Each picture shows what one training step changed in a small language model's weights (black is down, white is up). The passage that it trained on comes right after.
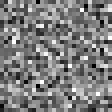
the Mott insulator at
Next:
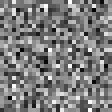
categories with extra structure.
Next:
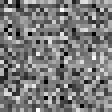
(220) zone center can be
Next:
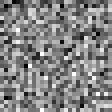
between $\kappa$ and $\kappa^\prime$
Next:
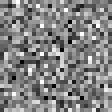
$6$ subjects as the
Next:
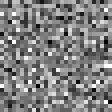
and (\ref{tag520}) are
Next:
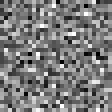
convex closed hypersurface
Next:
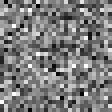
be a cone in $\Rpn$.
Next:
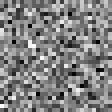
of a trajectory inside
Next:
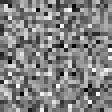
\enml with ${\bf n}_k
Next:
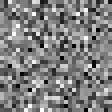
only on the dimension $n$) of
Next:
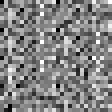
\ \ \ } \begin{document}
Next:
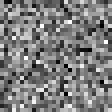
become unnecessarily high, as
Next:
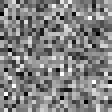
distance of $\simeq 1$
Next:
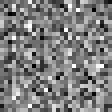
underlines the need for careful
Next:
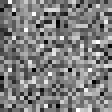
(while a non-conformally
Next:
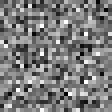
Galilean invariance is not only
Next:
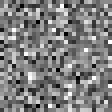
the above section, we think that the
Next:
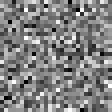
asterisks are again
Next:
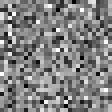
state of the system onto such states
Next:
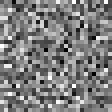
it is the quotient of two
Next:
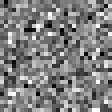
latent-space regularization and
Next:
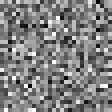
row are weakly increasing from
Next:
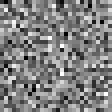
JWST is accurately
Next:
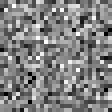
structures. The same idea is used
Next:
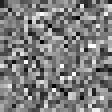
Using the experimentally reconstructed
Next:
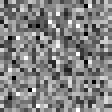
(statically) screened
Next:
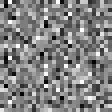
decay channels can yield
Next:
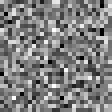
in \eqref{eq:MatQ}
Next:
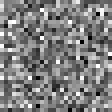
just like the Coulomb
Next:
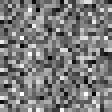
bright blue region of the
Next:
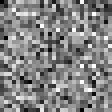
given in (\ref{w0}), is
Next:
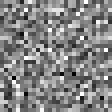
(or the initial value $c$
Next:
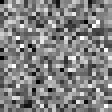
c(\thera', H)$ we have
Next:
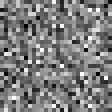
was found by Pinchasi and
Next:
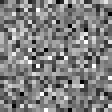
follows: \begin{definition} A continuous
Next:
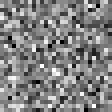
algorithm is known to have a much
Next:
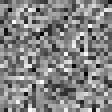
well. Unfortunately,
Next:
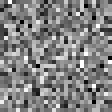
multiplicative, approaches. Using
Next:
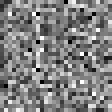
Bildsten, L.\
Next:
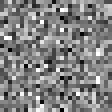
where $p$ is a prime
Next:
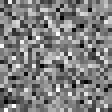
are best described in terms of the
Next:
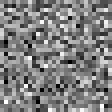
is a smooth surface, and both ${\bar
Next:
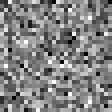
defined as a fixed point of the function
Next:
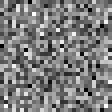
designed to recover the
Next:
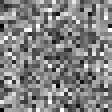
\] with equality if and only if
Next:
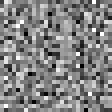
consideration to construct wormhole solutions
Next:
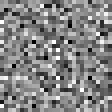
The factors corresponding to the points $x$
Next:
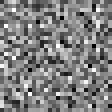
is easy to verify that
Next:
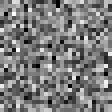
Let $\veps >0$ be such that
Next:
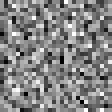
zero net magnetization throughout
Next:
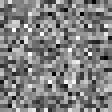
and conversely. About the product
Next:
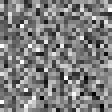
the rigid body dynamics
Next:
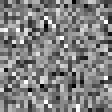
modified by $c_{\rm s}$.
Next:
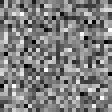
be now presented. Suppose that the
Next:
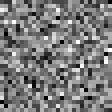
rarely occurs along the
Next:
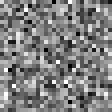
the left, middle and right
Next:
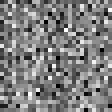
formulate the following optimization problem: {\em
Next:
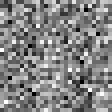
V /k_B) \rightarrow
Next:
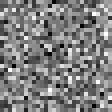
where the first equality holds by the
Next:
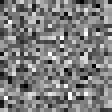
and DWT techniques,
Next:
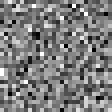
of a semidistributive lattice.
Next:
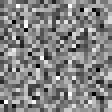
imputation functions as side product.
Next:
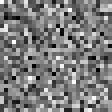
to be chosen later. The parameter
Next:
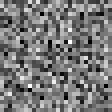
research \cite{ref18}.
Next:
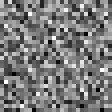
appears to be concentrated very
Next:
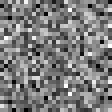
as a function of frequency
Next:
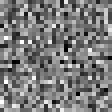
intersects at least two parts
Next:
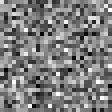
To keep the additional
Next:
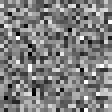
is a consequence of the shape
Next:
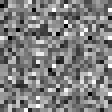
2019). Several studies
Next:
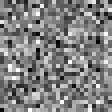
we vary the impact angle and
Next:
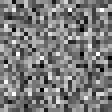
not be improved by inclusion of
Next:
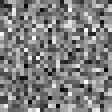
asymptotic QCD
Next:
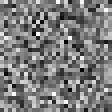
to be the observed duration of
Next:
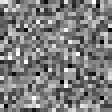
steps to identify hits.
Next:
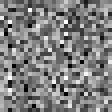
faisant la soustraction des
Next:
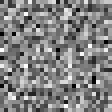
\infty}$, which means that every local
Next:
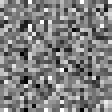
is shown in \cite{BS1}
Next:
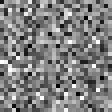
\mu \not\equiv -q +
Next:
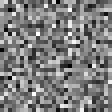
that the transition semigroup of the
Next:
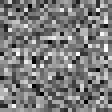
and hard to port across
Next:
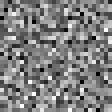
and the temporary removal, by
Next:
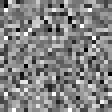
by further processes.\\ A higher
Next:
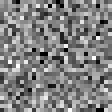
Dynamics of homogeneous
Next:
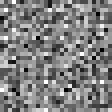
.6 \endpicture} at 3
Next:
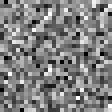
open subgroups of the entire
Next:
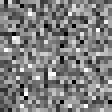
noise model detected the presence of
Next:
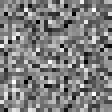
the proof of the previous Lemma.
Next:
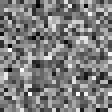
flux in the range 20--25
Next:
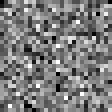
3 hours on a hand-in
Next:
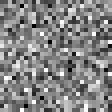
also useful to specialise the
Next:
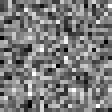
surrounding measurements, which we
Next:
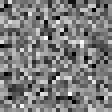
corresponds to an extremal point of
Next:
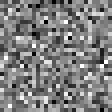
could simply transparently state
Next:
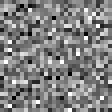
To achieve this, two
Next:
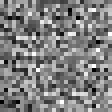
depositions closely spaced in
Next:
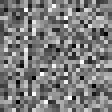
ring of integers. Let $\Gamma$
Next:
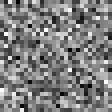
order to check if there are correlations
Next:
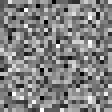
hierarchy in terms of the matrix
